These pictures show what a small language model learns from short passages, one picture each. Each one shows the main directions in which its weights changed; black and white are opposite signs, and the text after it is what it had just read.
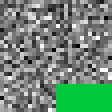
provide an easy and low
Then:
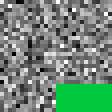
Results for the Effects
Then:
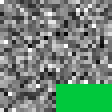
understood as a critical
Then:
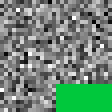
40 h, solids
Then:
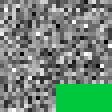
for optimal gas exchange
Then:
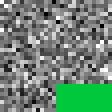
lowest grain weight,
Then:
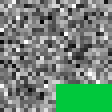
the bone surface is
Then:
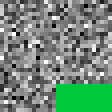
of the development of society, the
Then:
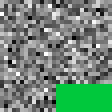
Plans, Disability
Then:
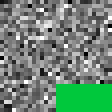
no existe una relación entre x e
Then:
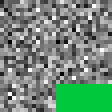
are only addressed by the
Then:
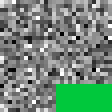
base was 0.6 g. The
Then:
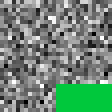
Physical Chemistry
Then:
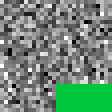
includes communication between the
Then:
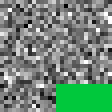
as "showrunner",
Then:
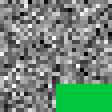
en bij urgentie.
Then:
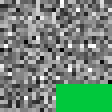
behind the performer with
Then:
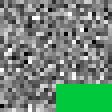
where individual utility is combined with
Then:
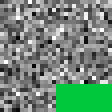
Morgan N, Pellinen
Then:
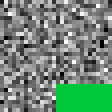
reduces the sparsity in
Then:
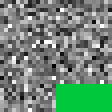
alumnado y los saberes
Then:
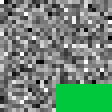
surface water pollution in
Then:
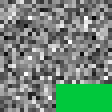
equation $$M_{qj}
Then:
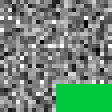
звучить його
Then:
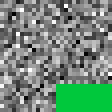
the description above, the
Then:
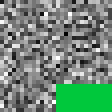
the linkage classes of the
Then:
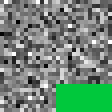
In another example, we can
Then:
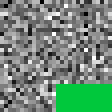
hali ham bir qancha
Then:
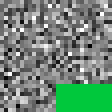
preschools or primary classes all
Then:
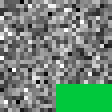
hamkorlikda faoliyat
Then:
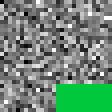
acids in fruits of
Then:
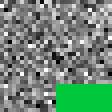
welding teaching
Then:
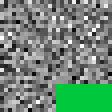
results show that the fungal content
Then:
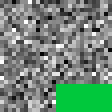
for the direct delivery of
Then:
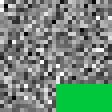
umuman hayotining oliy
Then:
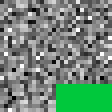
Дзеркальний став,
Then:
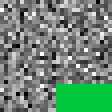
the famine years.
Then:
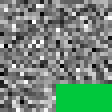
tensions and mould a
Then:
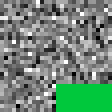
Faculty of law,
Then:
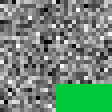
final draft of the
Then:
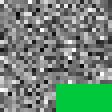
Carbazole Based
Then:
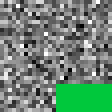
organizmning funksional
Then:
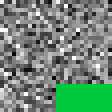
two consecutive methodological
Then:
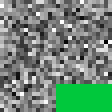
view of farm boundary
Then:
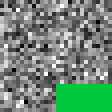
липидов. Под
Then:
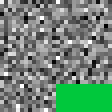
demonstrates a slight
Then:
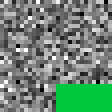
subversively disruptive
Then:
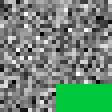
edge membership value=
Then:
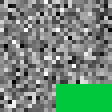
connaissances requises pour
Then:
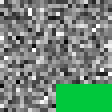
isolated nodes should
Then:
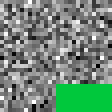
darslarining, balki
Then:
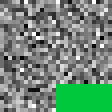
influenza surveillance in
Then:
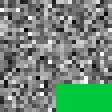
planet. Future developments
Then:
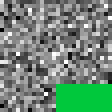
of nodes in the input
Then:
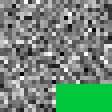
situation where many infants and
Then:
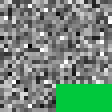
yetarli emasligi;
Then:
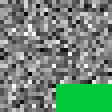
appears as a callee
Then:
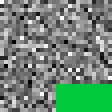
Food and Drug
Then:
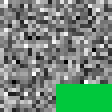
Road, Chennai,
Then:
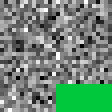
Soziale Arbeit Der
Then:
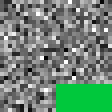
h.t.b. da
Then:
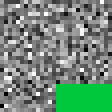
asthma. [1]
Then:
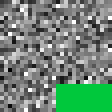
sham buttresses,
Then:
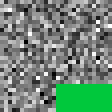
Die grösste
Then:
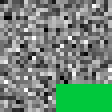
in failure strength due to
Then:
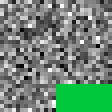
of Data and Materials The data
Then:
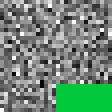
is a complex phenomenon
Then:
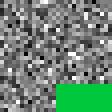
manbaa bo'lib
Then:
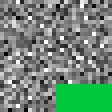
content which in turn causes
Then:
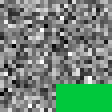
view in 2007, that the
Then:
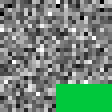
belajar yang interaktif dan
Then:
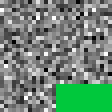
sentido, diferia de
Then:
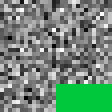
capacity of scrap iron
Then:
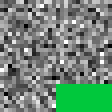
preparation and manuring:
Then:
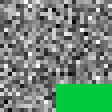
argumentos que se han
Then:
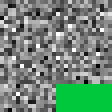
secondary data collection.
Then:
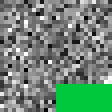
digital score representation (like
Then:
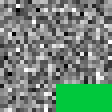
sympathetic nervous
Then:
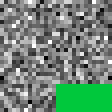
and internal channel effects)
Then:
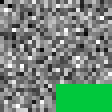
care settings.¹ This
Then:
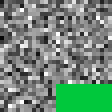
reflects Thailand’s
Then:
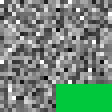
policy in general today.
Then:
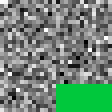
ook de beginselen van
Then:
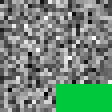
map entity mentions to
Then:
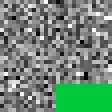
fruitful experience.
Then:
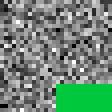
generally between one third and
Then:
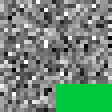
“On Protection from
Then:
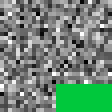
of the local anaesthetic.
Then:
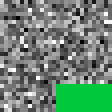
método proposto é
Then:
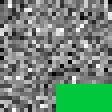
Validation and Reliability
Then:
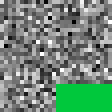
Measles outbreaks and
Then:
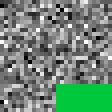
2010; Sundaram *et
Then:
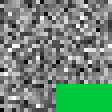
the amount of groundwater
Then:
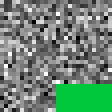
Toko Widodo Mart
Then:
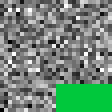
of the PEs on a specific
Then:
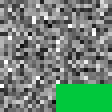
on a large-scale
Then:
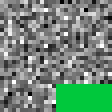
головной мозг,
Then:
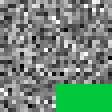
кенг тарқалиб
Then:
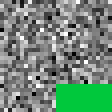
time amounts to 140
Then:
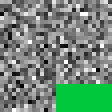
outliers in the general
